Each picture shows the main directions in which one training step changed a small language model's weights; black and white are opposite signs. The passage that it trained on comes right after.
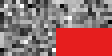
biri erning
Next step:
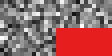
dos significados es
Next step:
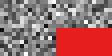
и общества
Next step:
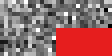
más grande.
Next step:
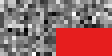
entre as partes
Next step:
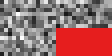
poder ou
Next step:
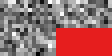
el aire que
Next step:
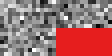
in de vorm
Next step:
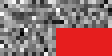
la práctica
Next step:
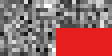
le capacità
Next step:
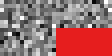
– adabiyot
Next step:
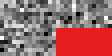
que organizações
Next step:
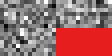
inizia a
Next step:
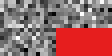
entre los estudiantes
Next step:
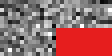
bilan ishlash
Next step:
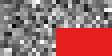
подхода к
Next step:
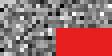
del mundo.
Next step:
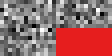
a capriate
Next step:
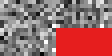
leído y
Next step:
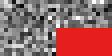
плану та
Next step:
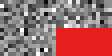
subraya la
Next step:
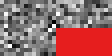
financier de
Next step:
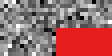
de gıda
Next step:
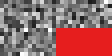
um grupo,
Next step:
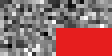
hogy a
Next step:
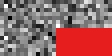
best results
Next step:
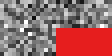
teníamos que
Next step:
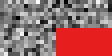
Para dos
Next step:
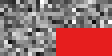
aan de
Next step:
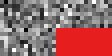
va amaliy
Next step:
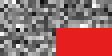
de datos para
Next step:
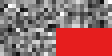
no custo
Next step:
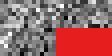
the forms,
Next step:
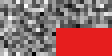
função de
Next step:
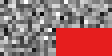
rib v
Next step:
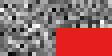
subjects and
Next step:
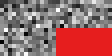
na Universidade da
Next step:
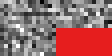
T de G
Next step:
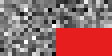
bayi yang
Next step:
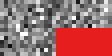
على ذلك،
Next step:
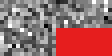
qilish va ularning
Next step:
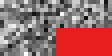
em que um
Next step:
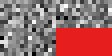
dari toko
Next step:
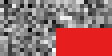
tikish va
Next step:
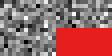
desafios e
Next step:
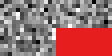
Roy Zen
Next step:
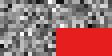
– Science and
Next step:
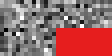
of the Journal on
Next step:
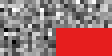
ham biz
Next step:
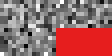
within the
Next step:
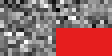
opresión y
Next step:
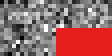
porque no se
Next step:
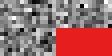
M. qizi
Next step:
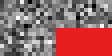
plantas que
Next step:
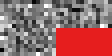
malo en
